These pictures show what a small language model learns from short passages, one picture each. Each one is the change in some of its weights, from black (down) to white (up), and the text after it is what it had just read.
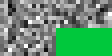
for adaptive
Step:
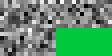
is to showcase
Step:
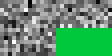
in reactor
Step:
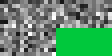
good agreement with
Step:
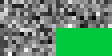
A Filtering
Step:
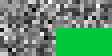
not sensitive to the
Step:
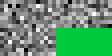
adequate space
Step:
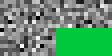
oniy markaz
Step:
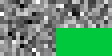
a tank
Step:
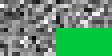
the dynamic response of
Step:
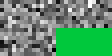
then I'm either
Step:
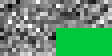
the nuclear matrix
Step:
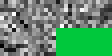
recorded at diet
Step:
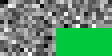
lessons of
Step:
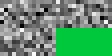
limitaciones fueron
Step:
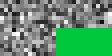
suggestions for
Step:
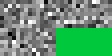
this article tried
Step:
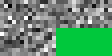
the covariance
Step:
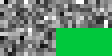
is commonly adopted
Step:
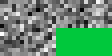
the middle,
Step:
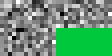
de los datos
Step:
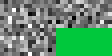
with charged
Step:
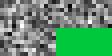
breaks lepton
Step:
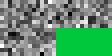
reference to an
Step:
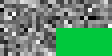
- be based on
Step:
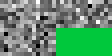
could include both integrated
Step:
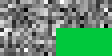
expressa, do
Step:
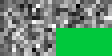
vienes -
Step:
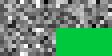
introduced here will ensure
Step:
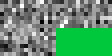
bounded away from
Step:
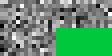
where $a<
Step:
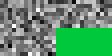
dan hasil
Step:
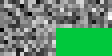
strong and significant
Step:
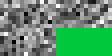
the goal is to
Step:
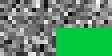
operations also work
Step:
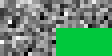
was removed completely
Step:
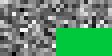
chart are
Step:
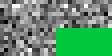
requires training and
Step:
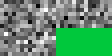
tempo e
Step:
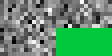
them chewers
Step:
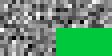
das mulheres
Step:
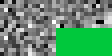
performance monitoring system for
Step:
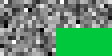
av intern standard
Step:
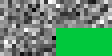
the system to be
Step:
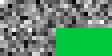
spurt and
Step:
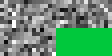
"Naa man
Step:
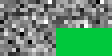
power and increased the
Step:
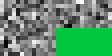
are negligible
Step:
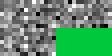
что все они
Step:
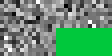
surge tanks
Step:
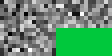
a nonlinear
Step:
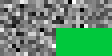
secondary star are the
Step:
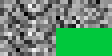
job and work
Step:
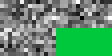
expresses the
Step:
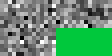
relationships between the body
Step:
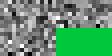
combination of an
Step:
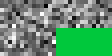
followed by Lai
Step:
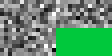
for the disk
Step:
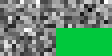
will be required to
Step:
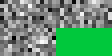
state, compare very
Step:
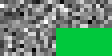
the average background is
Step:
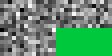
types it is easy
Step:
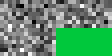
external. A radio
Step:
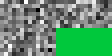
has been scaled
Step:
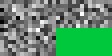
where we assumed
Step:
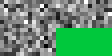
does not have path
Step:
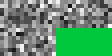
to facilitate the
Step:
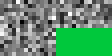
road transport based
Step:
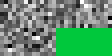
Some Metal
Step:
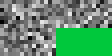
where the recent
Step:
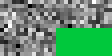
article – based on
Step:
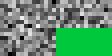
order of magnitude is
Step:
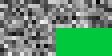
slow down the early
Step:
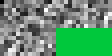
new parents or
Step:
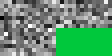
лет не
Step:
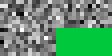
a network.
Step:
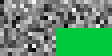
shows the effect of
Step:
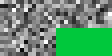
for publishing
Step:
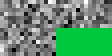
which is used to
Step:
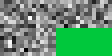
of interest:
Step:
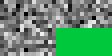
nonlinear terms.
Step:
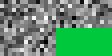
based in the
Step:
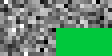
first developed in
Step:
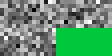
improvements to the
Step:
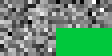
single vector, which
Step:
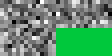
D. PL
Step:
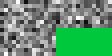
un déficit
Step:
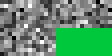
obtained solution is
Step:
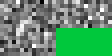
total surface area
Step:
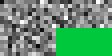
China Normal
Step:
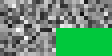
of the material over
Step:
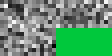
to a current
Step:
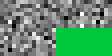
were analysed in
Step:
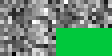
papers, see
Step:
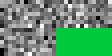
Further description about the
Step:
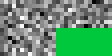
tumors of
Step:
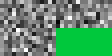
Considering the
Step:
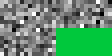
widely distributed in food
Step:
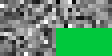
the field is
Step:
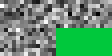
the contents of
